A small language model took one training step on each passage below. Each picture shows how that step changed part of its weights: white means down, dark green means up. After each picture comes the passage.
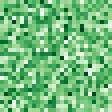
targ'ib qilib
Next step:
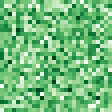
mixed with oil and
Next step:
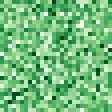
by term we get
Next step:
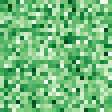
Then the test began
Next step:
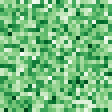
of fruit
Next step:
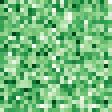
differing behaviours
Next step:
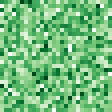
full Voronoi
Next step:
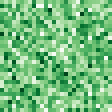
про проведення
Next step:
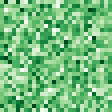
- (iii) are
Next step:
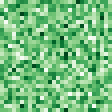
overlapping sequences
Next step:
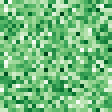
and it is the same
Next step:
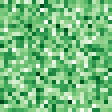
a fixed point argument to
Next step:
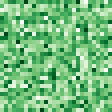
use case also gives an
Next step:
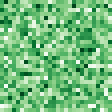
dose, the right
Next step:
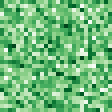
The intrinsic
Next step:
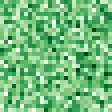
of villages included
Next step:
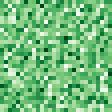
e le voci
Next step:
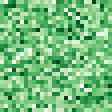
by Florida and
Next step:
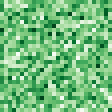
trascurare le
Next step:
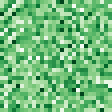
symmetric real matrix. Then
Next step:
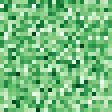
Using this in the above
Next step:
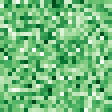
on the mental and physical
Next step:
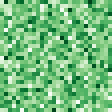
business center opened,
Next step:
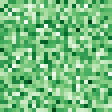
required to indicate a good
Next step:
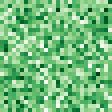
va mavjud
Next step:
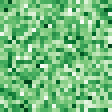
to the boundary of a
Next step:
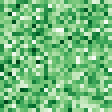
Table 1), as
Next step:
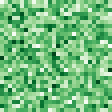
full-scale measurement
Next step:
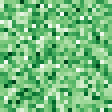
pressure Introduction Acute
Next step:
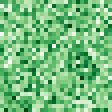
of the upper bounds for
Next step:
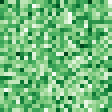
involve humans or
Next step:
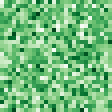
é uma planta
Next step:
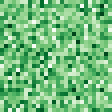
coloring for connected
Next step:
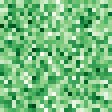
activities - all of which
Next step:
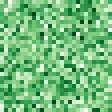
for the study. Then
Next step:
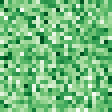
$\ell$ be a
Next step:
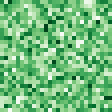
responses given suggest the
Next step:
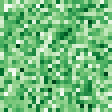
we have the following
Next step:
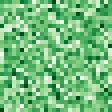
get\ \par
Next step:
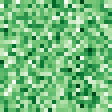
of the model and applying
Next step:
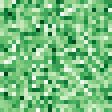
handled via the same
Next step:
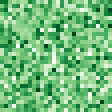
noted that waste,
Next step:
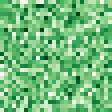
theorem, originally due
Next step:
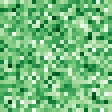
appropriate treatment for AIH
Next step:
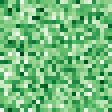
a pena pode
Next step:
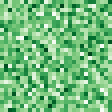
Dyck word in
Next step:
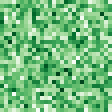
integral equations with Tau
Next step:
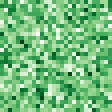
ser aceptada
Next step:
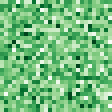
response to the light
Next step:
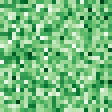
If, in addition to
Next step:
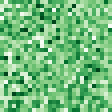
| Journal Of
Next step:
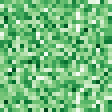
with respect to shortest
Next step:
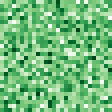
heterogeneities by
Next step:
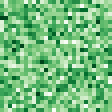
that there is a section
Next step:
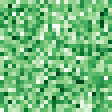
all students to participate
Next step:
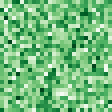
five parameters as we shall
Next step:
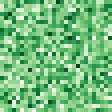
installed systems to
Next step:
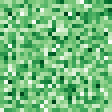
uma consolidação
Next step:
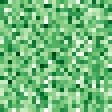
promotor público para
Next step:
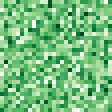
escolhas alimentares
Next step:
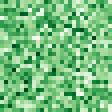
of this study.
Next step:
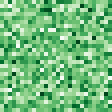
linearly independent polynomials,
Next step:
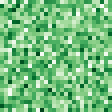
чого йому
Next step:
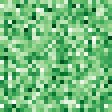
$\Gamma$ that bounds
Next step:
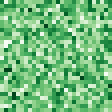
large dataset which provided
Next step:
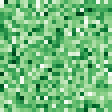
with fewer adverse
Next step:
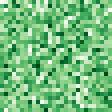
this concludes the
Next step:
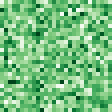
a Part 1 segment
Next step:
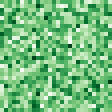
(resp. a
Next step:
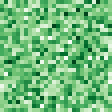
biznes risklarini
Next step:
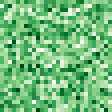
with varying volume
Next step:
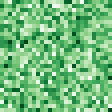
construction, and the fact
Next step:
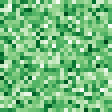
The problem of classifying
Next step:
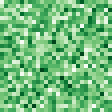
la calidad: el
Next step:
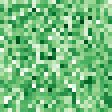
tokens, which
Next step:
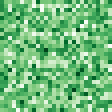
reinforced with
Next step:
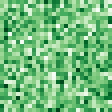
morphology study was performed
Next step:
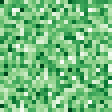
rotation. A cuff
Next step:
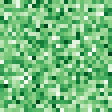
nonregular points of
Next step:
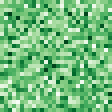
\varrho_0 +
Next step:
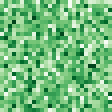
Architecture in
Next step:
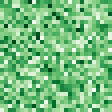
exchange of information between
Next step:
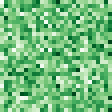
can be taken satisfying the
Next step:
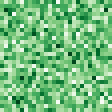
privileged groups
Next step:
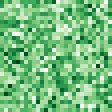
the entire functional process of
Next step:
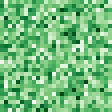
computing environment for
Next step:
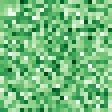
dua bait,
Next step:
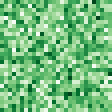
performance phenomenon increasingly
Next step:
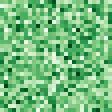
variables and SEM
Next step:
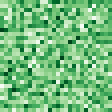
= Cl IV
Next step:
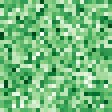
of *G.
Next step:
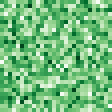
motivation, strengthen
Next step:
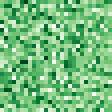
question would be a
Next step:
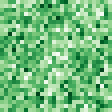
do not always correlate
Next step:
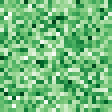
similar local models can be
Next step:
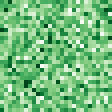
to the interface remains constant
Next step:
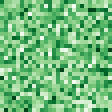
of students regarding both distance
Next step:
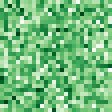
matn bilan ishlash
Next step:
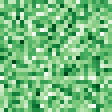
(ii) follows from
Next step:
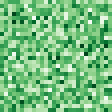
is an inflation
